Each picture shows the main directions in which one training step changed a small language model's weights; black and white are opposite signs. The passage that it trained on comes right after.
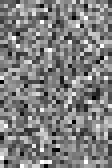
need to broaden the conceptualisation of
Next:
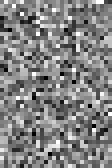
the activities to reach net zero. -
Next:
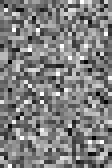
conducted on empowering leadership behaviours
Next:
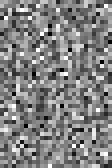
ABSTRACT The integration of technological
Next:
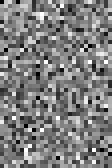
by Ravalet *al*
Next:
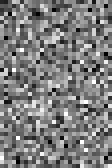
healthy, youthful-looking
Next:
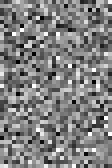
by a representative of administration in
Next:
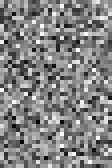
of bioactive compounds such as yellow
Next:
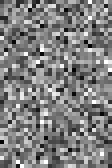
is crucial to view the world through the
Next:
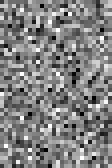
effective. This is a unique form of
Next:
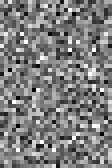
The EVIR gathers quantitative and
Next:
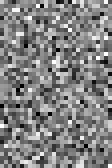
parts addressing first the aerodynamic
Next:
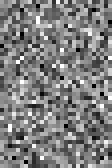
(art. 352 Criminal
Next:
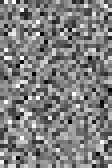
biocarrier and 859
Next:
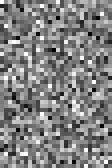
generation: $$E = P
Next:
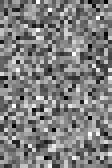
endemism, origin time and number
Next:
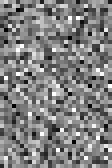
and - the point of view or frame
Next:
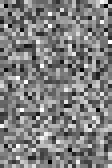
disregarded the human being until
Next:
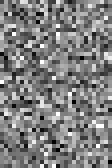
by the FSM when the FSM
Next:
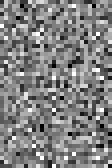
London, Department of Electronic Engineering and
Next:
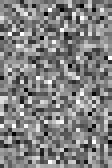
of vessels with an increase in
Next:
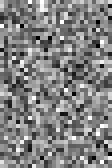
source 68% of the
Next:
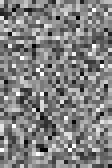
a removable singularity of the
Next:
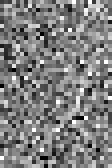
can be connected to one SPMT
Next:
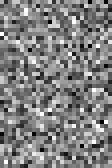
reduces bitterness and enhances
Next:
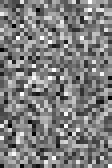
industry, leather and shoe
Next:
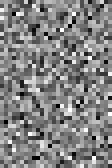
he has spent a minimum of three
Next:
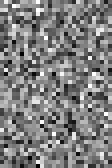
a new way of teaching characterised of
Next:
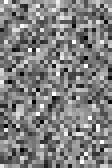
RK, Lakshmi
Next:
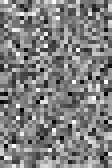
thought to have originated as the result
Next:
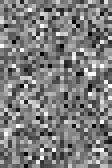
insulators may fail under
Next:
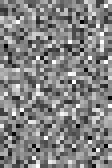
academic risks encompass low academic
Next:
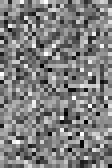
Gregory, Wendy
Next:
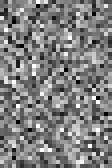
HIV into the human body leads to
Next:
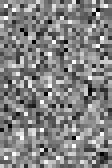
readings. The approach employs
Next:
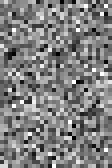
early 2000s, and Gen
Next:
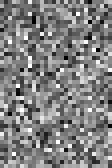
Also, the OECD has published
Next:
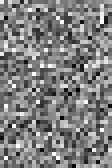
just academic knowledge but also moral principles,
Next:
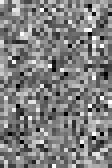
which leads to the rancidity and
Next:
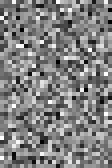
by Alagoz et al.
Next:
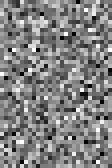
under leadership of Christ St.
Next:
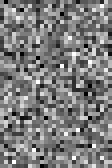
high permeability are the promising
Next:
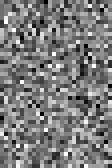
2 ObenHC 2
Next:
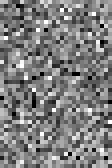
Tor I. Olausen
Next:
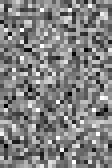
to 30% of patients with
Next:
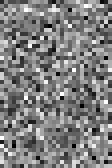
of Respondents Percentage
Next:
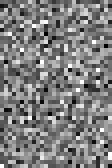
not manage to engage national or regional authorities
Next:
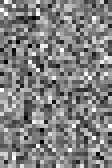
the mental health and educational adjustment of
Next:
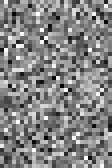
intra- and intersubspecific
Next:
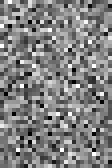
levelled circular economy approach across Europe
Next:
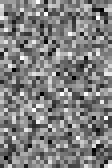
activity of Mn-SOD in
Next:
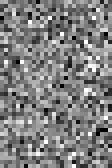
cobalt have been reported over the
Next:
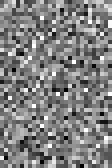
General Medicine, C U
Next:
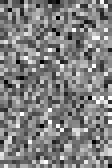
should keep up the present level of laboratory
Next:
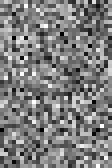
documents can be combined a single document
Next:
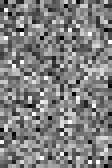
to leverage the success of deep neural
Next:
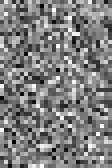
emitting activities; **but the
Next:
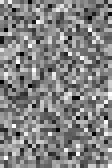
developed an MPPT controller based on
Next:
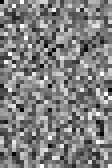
that high doses of vitamin
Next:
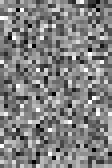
study areas are presented in Table 1.
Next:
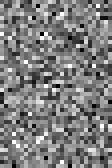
al., 2011). Based on that
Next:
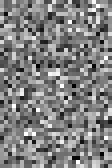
Elastic Compute Cloud
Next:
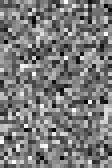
worldwide, but still the probability of
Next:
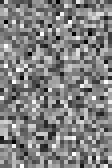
smoking status of the studied patients showed
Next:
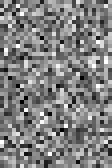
and tracked changes ensure good levels of
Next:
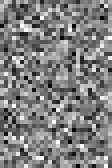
(MRI), which offers greater contrast
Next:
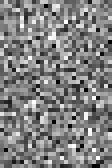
adjusted life year gained.²⁹
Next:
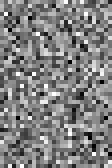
impact to decrease physical inactivity among
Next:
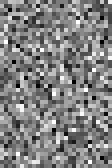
oil selectivity (24.17
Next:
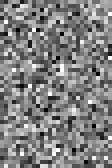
for radiation is employed to attack the
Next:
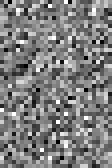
Bharat Hajgude
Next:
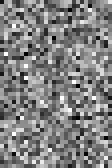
(50%) faculty were have medium
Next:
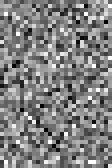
material specimen is now subjected at time
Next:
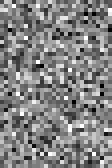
fraud, corporations need to
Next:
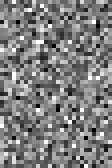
seeing Shug as a role model
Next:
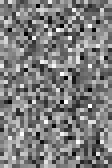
evaluate the proposed system. Experiments are
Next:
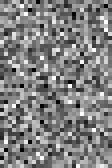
of the dissertation. Furthermore,
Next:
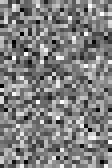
is a 3D ConvNet architecture
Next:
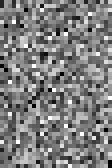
OF INDIGENOUS
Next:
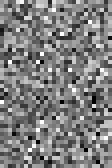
set out in the Grant Agreement?
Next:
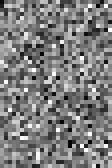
residents depended on their personal
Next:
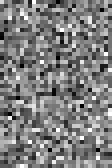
antonymic pair living -
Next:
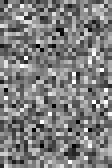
in the department of Pathology
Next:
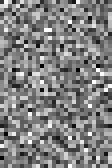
and research training has historically been
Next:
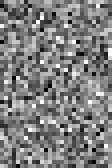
matrix. SPC ₁ SPC
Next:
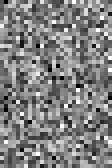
(blood pressure) were also
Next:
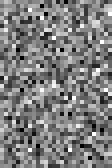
over, the respondents show and express the
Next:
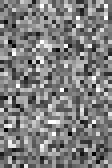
constitution until the state House of
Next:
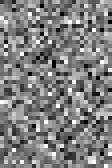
increase of hypertensive disorders in
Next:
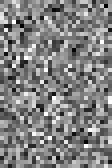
J.P. Nagar,
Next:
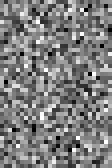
A fraction of the detritus
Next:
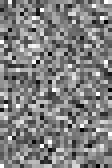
their daily activities in the hotel.
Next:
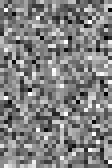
such as protocol type, connection duration,
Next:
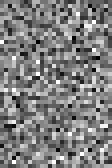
among cultures, beliefs,
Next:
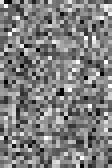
with a thick layer of soil that provides
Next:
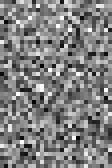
repair. AR technology enables construction
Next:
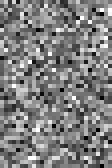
as babies whose birth
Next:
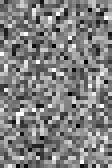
Biotechnology Laboratory, Department
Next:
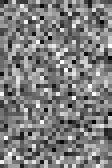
Figure 1. (a)
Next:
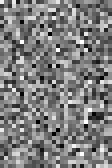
defining characteristics into a singular,
